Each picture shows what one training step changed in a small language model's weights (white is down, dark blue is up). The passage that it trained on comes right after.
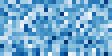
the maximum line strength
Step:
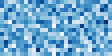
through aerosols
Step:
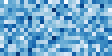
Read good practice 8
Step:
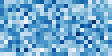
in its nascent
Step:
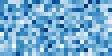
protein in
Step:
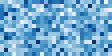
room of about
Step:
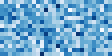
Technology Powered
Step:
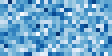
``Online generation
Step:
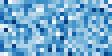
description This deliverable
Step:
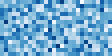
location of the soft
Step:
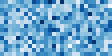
one of the promising
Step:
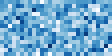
adsurl =
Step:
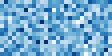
an insider data
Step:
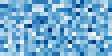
(physical or
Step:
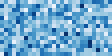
Radio map of
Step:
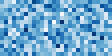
calculated for different metrics
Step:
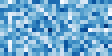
out of the initial
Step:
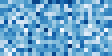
of more than 10
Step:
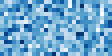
be directly compared with the
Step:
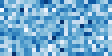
within standard instanton
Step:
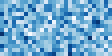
significantly within samples 3D
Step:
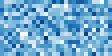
has been optimized to
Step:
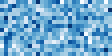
relations of the boson
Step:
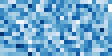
longer radiate.
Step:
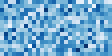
these genetic factors
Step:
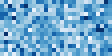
Pigment theory the
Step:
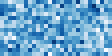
Journal of Systems
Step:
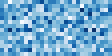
cloak in the
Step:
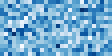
the oxidation
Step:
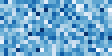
been normalized to a
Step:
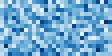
More individuals (14
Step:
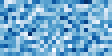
phase. A possible
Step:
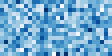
their wives,
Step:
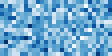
H.~Yao and
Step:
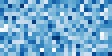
paper also makes a
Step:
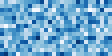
payload band
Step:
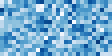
- but it is
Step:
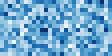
the Simulation of
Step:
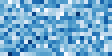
rethinking over
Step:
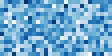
worse by the
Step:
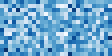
essentially factorizes into
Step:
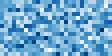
from first (red)
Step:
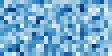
Theta angle 1
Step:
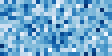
Stator resistance
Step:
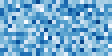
options. In case
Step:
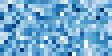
= Strongly
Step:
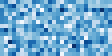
spatial gradients,
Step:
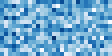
theory and reminding
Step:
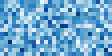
separated by a distance
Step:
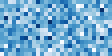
reason can be given to
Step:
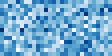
the host galaxy
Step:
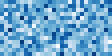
densities of partons
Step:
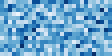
of phase noise induced
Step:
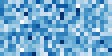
supported in part by
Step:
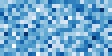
solution achieves grid
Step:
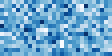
are forced to
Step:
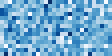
recent years, helium
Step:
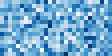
as follows: In section
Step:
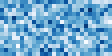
complex issue and one
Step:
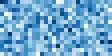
that satisfies some integral
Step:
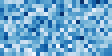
has three X-ray
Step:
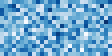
groups, and we used
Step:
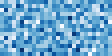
synoptic reports
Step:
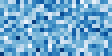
cope with the given
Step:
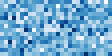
crystal structure, the
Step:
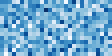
r \partial z}
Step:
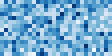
Staging patients with known
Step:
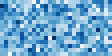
The communication revolution
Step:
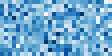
provides information about static
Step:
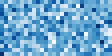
vessel, and
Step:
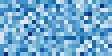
that crime rate has
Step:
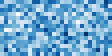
of the present model.
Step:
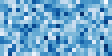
shown in Fig.\
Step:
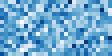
long compared the generation
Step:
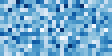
square fitting of
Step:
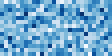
on Apache
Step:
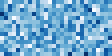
values $\phi_0
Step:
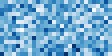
data set is provided by
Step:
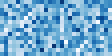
the realm of
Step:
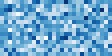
of data through an information
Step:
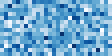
this section, we
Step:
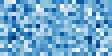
equilibrium. How many
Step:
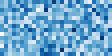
which is a kind
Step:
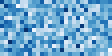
if the mass exchange
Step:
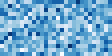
the strengthening of
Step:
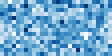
E respectively, and the
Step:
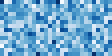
this table satisfy
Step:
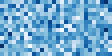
will cover a
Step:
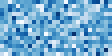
open fashion and
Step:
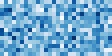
Organisation for
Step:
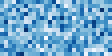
between the Eastern
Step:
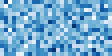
charts form a
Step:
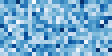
Being a
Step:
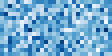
the codebook vector
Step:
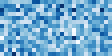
and public perception
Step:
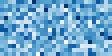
such as coastal
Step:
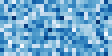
electronic documents
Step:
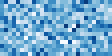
additional array well
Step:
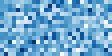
from a machine's
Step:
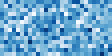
a real grain boundary
